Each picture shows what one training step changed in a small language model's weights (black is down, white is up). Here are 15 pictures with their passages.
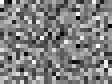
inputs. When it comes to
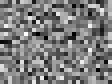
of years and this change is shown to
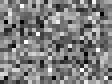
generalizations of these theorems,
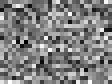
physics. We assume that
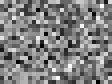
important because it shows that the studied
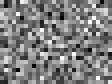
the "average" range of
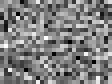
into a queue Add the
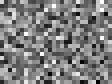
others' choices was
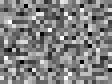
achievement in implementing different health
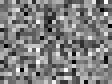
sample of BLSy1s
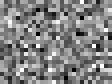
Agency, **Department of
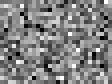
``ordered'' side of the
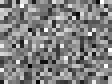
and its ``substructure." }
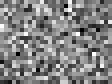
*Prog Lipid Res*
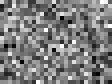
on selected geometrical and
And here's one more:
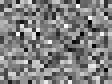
to measure, torsional
